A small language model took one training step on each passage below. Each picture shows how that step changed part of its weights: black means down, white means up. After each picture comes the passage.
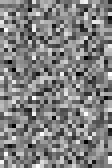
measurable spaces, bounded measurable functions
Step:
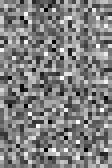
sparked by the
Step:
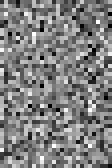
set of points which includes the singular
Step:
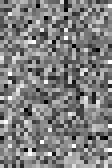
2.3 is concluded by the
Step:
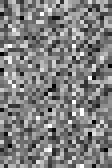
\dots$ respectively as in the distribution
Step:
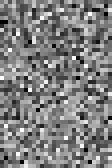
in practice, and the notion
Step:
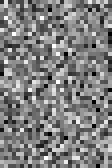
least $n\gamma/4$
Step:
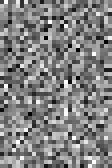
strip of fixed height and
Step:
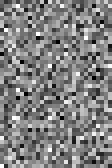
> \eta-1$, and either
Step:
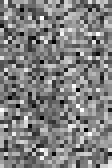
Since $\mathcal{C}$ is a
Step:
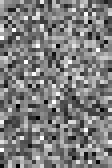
Studia Sci. Math.
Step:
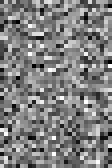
corollary are also valid for
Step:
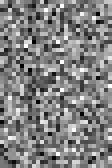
and $\nabla \bu$ the
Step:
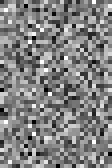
to prove. \begin{lemma}
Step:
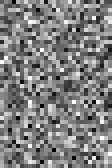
of a free object, then there
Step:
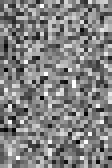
of scattering theory for
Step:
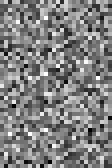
1$ such that $\langle
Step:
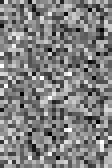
denote the lowest eigenvalues of
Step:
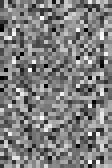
instead of polynomially in the
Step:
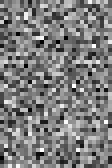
and we let $z_3
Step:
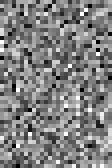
be able to answer
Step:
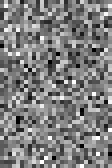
$x \in X$, one
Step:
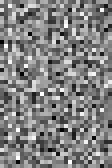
\otimes u) = (\sum
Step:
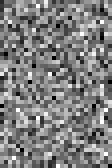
that the summation is over the set
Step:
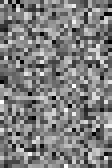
approaches are known to be
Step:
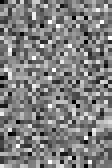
morphism in $\OcXmod$
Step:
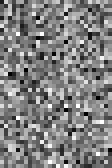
linearized damped equation
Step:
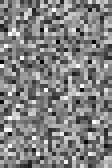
and $g^{-1}$, respectively.
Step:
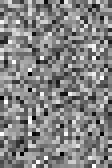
\end{equation} The
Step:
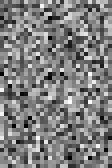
we choose the polynomials $ q_0
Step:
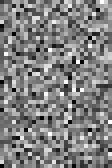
*Given a point **u**
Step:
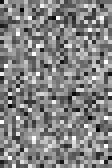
where $X^{(1)}$ has characteristic
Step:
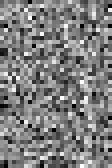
formula in the particular case where
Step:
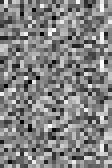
so the tensor is independent of the chosen
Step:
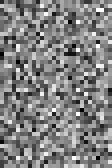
to take advantage of the
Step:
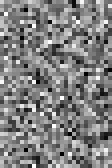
the following two conditions are equivalent:
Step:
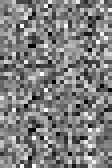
fixed points under an arc and without arc
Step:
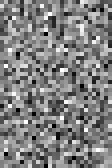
the preliminary version of this
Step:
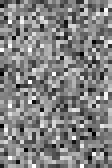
\textit{subsequence distance}
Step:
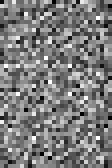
as they provide an orthogonal basis for the
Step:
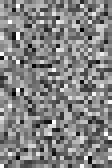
dismantlable lattices.
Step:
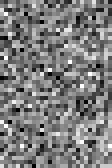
without neglecting any of the terms
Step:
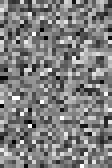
injections at input
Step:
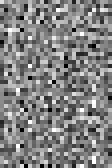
2, \frac \pi
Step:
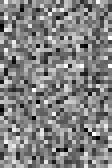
Proposition \ref{fdegD}
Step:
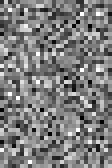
control variables allows us to find a solution
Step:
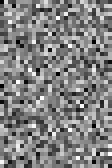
_{p}\leq \omega
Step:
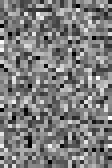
required topics from symplectic geometry and
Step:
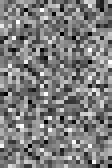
$\Om$ between any two such components
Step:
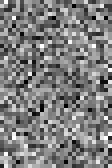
them is to set up the
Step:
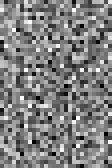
an order unit (relative to
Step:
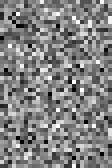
Y$ and 2-isomorphisms
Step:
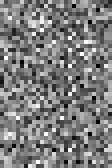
called \emph{irregular} if
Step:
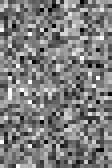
order accurate, where
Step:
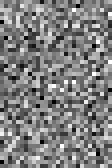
$\beta(s_\beta)$ are
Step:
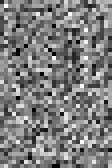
same upper bound. We show the details
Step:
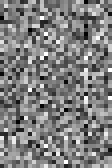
index $n$, and by construction,
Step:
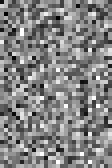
understanding the behavior of
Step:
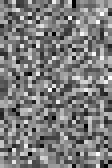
function is a viscosity solution
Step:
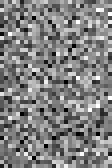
An exact strong converse inequality for the
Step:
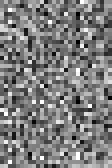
have studied regular\-izing,
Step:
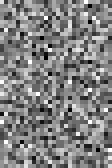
wave propagation, whose
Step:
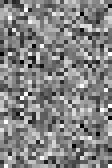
It is easy to write down
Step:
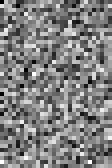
devoted to discuss whether and
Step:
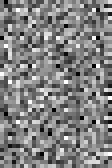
i>j\}$, we get a
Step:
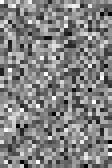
d} + \left\langle
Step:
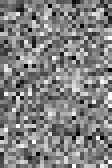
or is disjoint from it. There will
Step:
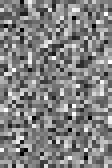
the other grids such as
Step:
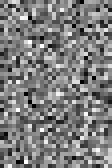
step is crucial in
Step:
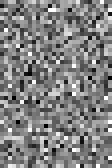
Every smooth connection on $P$
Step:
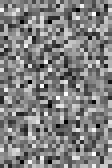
and $q_b =
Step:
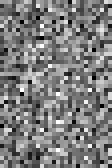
computation on $(\bar{\cal
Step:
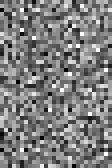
rightmost-topmost still
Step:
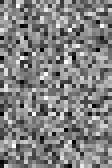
pure-injective objects in
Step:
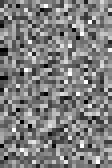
in nongraphical presentation, the
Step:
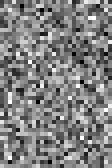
support with $M$ is compact,
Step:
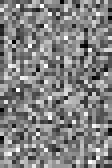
Theorem stated below. Denote \[
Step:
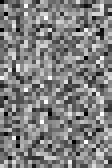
sets belonging to an indexing
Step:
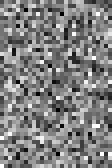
following. \begin{Theorem}
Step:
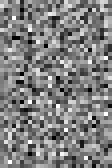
the ordinary Dowling polynomials given
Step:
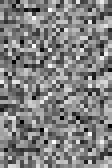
ones of~$u$ via the
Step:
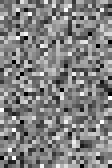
A.1 such that the considered
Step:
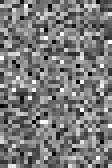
a surface $C$ in
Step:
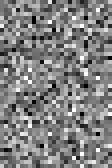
regarded as a mere
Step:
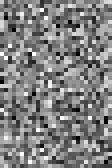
For each $V\in\frak
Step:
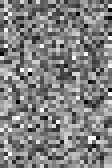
down in \cite{BC}.
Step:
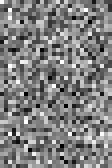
$\d$ which are invariant under
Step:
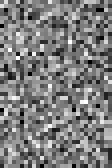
the minimum enclosing ball of any
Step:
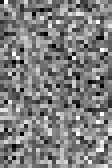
within their parent's
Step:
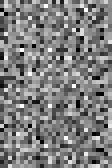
on piecewise smooth paths
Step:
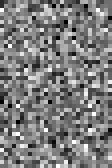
for SPS, they range
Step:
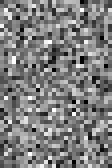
the lemma as a result in probability.
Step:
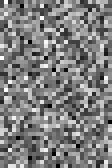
relation $R$ and the
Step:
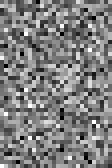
to $\mathcal{M}$ between any
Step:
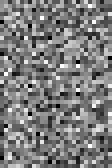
weight at most $l$.
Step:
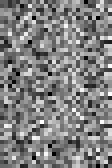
weights, more precisely, a homomorphism from
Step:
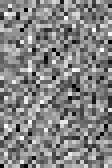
is immediate. \end{proof}
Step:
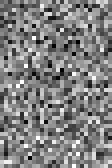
we have \begin{equation*}
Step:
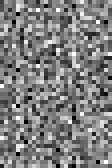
the MS-GFEM
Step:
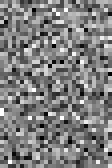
and other relevant definitions.
